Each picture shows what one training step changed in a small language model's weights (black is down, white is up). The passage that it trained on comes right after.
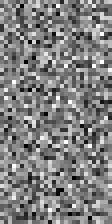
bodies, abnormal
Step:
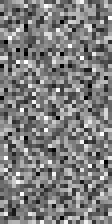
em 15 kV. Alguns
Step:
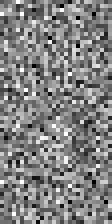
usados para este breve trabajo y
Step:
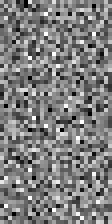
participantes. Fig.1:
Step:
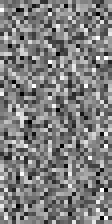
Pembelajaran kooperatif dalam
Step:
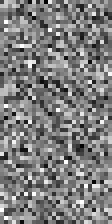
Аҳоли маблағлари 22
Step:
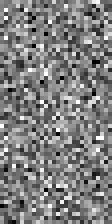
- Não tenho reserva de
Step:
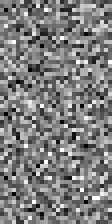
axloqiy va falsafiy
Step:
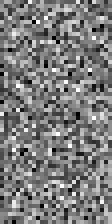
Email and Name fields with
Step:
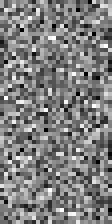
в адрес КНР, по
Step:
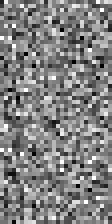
la otra, la estratificación
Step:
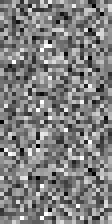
va verbal manbalar orqali
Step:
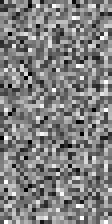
CLIL metodlarining innovatsion texnologiyalar
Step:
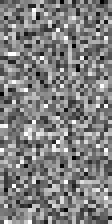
tamoyillarni kiritish mumkin:
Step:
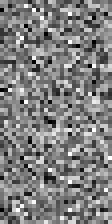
e das demais declarações da
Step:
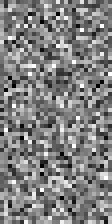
выбрал инновационный путь,
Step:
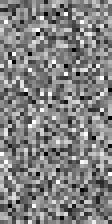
Com isso, de imediato foram
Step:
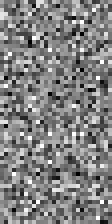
with politeness strategies, and its
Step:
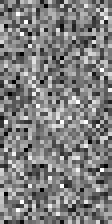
(*smart shapes*, para
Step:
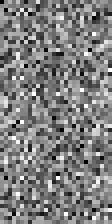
тасдиқловчи банк
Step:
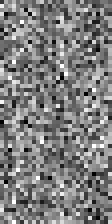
кўтарила бошлайди.
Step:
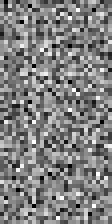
yoʻqmi inson oʻz
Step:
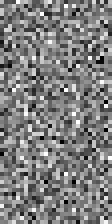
*proactive monitoring*
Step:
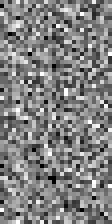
causados pelas escritas da
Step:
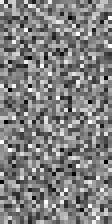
de otros grupos ultras?
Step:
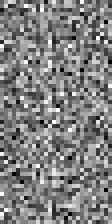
de cambio hacia el
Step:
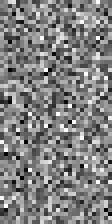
To Let. – М.:
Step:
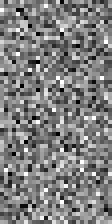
tetapi juga membentuk
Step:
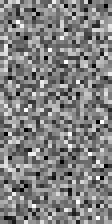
(Dryad, Zenodo,
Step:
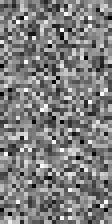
e embates que envolveram
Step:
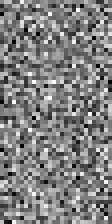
*S. electilis* y
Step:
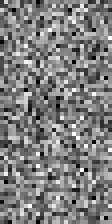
accounting in agricultural
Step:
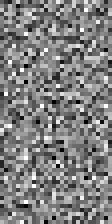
o processo de cura do paciente
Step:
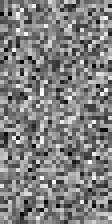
los efectos de una declaración de
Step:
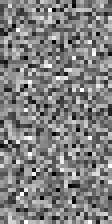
запропонованими в працях
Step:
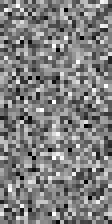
их эффективности [7].
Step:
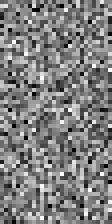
dan ortiq navlari saqlab
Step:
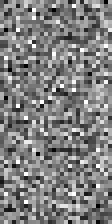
para amar com ternura. Em
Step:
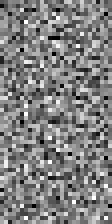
acceso a la información pública,
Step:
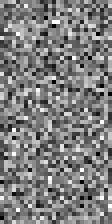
Mamatkasymova Aliyma
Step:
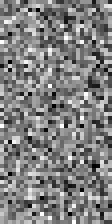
en diferentes tiempos y culturas,
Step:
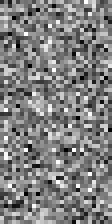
el control social formal, realizado por
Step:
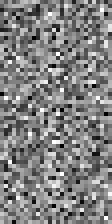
relação a autorregulação.
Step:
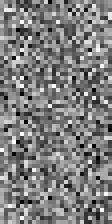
қўлланилиб, у
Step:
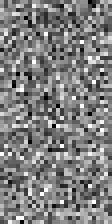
setiap literatur terkait
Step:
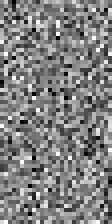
на рынке труда и
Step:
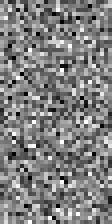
“Учебники, учебные
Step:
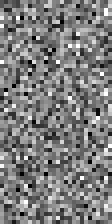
університет телекомунікацій
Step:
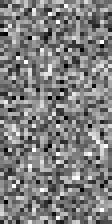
esta se decidirá desde su
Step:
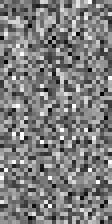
его взаимодействии с
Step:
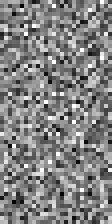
para aprender en corto tiempo,
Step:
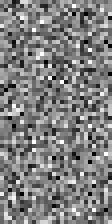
утворюють насіння,
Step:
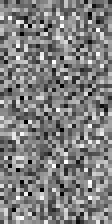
30 м устунлараро
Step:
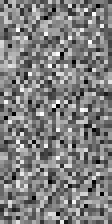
фискального характера,
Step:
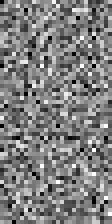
que afecta otros elementos del
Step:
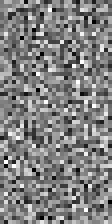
Y 1983. La reforma constitucional
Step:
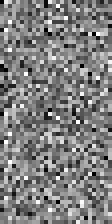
тўғри бўлади.
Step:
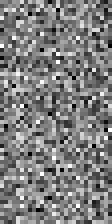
қурилган дорихона
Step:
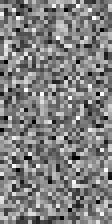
da câmera (Autor,
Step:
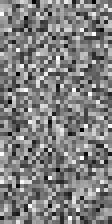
risque attendu des actifs
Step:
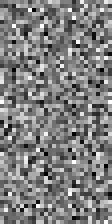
to distinguish it from other
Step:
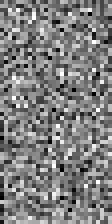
ми не наводимо у даній
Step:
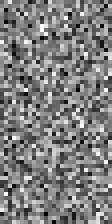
Generic classification:
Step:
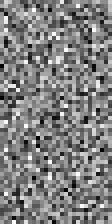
ko'p edi. Yangi
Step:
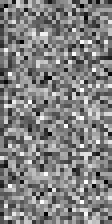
ШАХСИЙ ВА
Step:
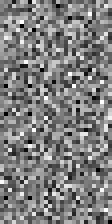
construção crítica de leitura de
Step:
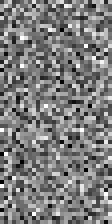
asosidagi etnotoponimlar ham
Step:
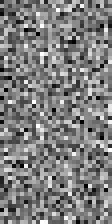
C. Social movements and
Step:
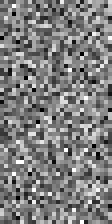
TGF и маркера
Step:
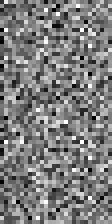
qiymatli mahsulotlar
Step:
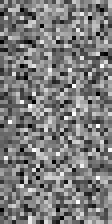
SUV TANQISLIGI
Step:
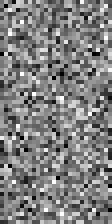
На базе этого МИП
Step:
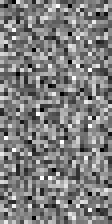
موسیقی شهری
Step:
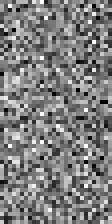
ўқиш ёки иш
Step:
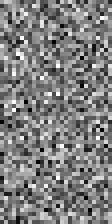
giderme aktivitesi Gallik
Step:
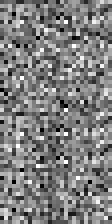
Обмен веществ и
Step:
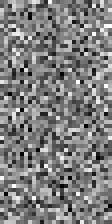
ишига, ёрдамга
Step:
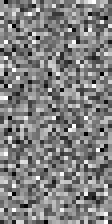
dihadapi para suami dengan
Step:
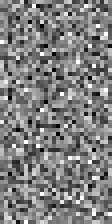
emas, balki undagi
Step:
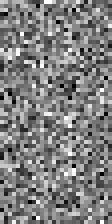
de *coerență*, însă
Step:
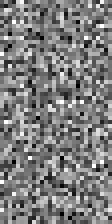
работа по формированию
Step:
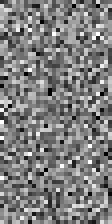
(обраних) в житті
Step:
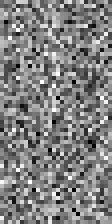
Demostración del cumplimiento
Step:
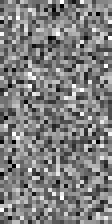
у каждого члена
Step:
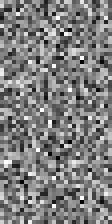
Elekda qolgan foiz
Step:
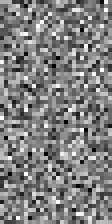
chiqarishda. Neft
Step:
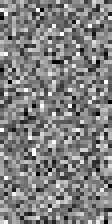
do problema. No caso genérico,
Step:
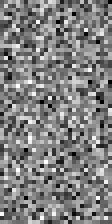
proyectos. No obstante,
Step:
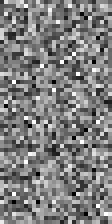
El costo económico de
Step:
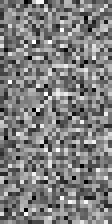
joylashgan mamlakatlarda
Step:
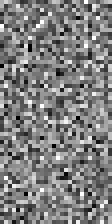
lokalt nivå**
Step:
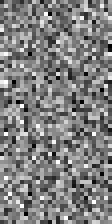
kann deshalb auch von Menschen mit
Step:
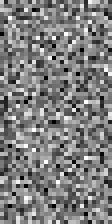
perannya sebagai pengajar dan
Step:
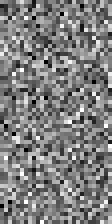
singular, revelam toda uma
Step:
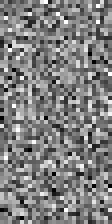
от Норвегии в 9,7
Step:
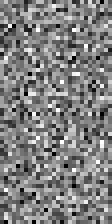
ishlashi tarbiyaviy jarayon
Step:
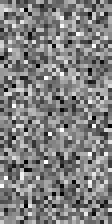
выделялась среди своих
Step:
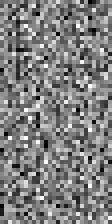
qobig'iga joylashgan
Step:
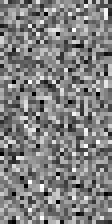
tasvirlashda juda ko'p tur
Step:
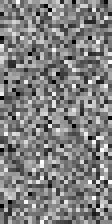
sagrados misterios, son
